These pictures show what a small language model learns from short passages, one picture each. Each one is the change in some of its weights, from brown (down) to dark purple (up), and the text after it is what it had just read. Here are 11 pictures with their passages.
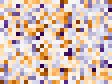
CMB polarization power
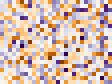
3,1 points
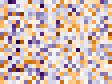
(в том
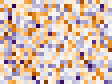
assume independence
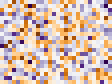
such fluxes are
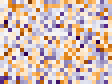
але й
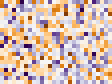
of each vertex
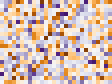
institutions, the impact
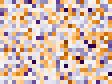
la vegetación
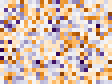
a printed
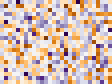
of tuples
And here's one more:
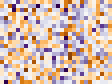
person in the
